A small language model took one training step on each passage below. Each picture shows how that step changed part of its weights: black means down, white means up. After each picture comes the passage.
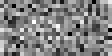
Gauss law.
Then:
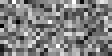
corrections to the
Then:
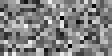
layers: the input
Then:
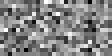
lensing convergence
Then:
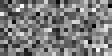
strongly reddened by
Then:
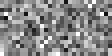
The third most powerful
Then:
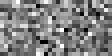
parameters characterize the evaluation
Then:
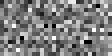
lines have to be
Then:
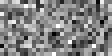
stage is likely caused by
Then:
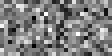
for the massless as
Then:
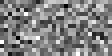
These circumstances
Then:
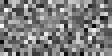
інформації 129
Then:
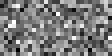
condition and relates the
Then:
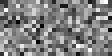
all types of stores
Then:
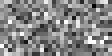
minorities to appear
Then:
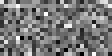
applied. By doing
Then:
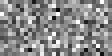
rate, young black
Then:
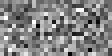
Maia Lello
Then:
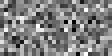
Over the past
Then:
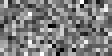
more detail later on in
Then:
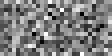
the equilibrium condition
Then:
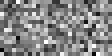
of customer management and
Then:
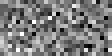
we first move to
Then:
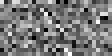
There are minimally
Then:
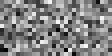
management of a university
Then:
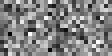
the family of periodic
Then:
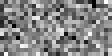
narrow high-ionization
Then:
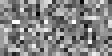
Donc conservation
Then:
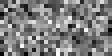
les articles de
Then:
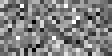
to dissipate
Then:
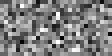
gapped to
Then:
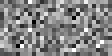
MPD &
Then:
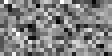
a pair of lattice
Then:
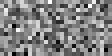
(b) Diode
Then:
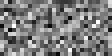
to talk about this
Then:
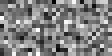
variables are included to the
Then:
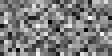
believe the study
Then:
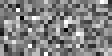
candidiasis among
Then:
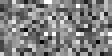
string theories together with a
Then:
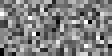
(SDG) of
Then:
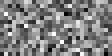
to 50% by the
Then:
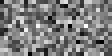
y del joven
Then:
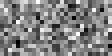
grant agreement No
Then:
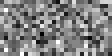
which lets users
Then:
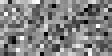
1. Comparison
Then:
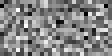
periodicals of the
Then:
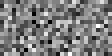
seems quite high from
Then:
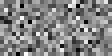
recognition: A state
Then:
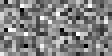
характерная связь
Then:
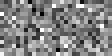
metastable compound.
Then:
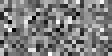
o teste
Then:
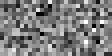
doubts on our ability
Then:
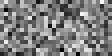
in a relevant environment
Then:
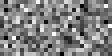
for 6-unit
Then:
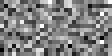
error (MSE), the
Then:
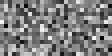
sé solo
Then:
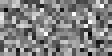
literature searches and
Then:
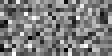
of the electron WP
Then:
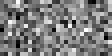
formulations that comprise
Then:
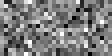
in Figure B. A
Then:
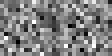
grain heap high
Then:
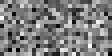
carry out his activities
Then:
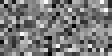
a crop when free
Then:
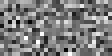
generated enabled the
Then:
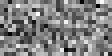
sensitization and
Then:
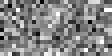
titanate mixture
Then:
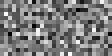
differs significantly enough from
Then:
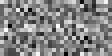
variables considered. A
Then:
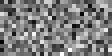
from model compression.
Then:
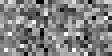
our goal is to bound
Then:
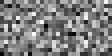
the US and the
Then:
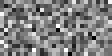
after harvest have
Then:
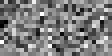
wide interval of temperatures the
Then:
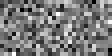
-- only physical observables
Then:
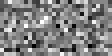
having a positive impact,
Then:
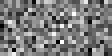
be realized by the
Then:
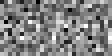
has extensive publications
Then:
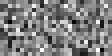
where performance strongly depends on
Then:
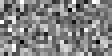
va oila
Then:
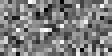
comfort (Figure
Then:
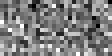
esa geometrik
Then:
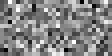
effects and consequences of
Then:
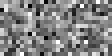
technologies into ASEAN
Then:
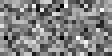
data detector and channel
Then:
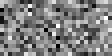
solar wind regions.
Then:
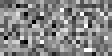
& Devia
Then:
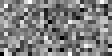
marginalize over
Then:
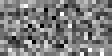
under the contract
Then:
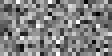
the use of preparations
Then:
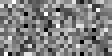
system features. We
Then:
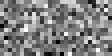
combination of taking an
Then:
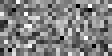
of the Republic,
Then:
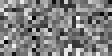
si la obesidad
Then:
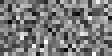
verified that the
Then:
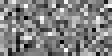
во всех
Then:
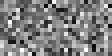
to fungi growth
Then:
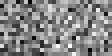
Blockchain Technology
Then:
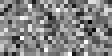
Can your interest in
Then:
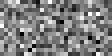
complexity of convolution,
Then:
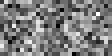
and the sign of the
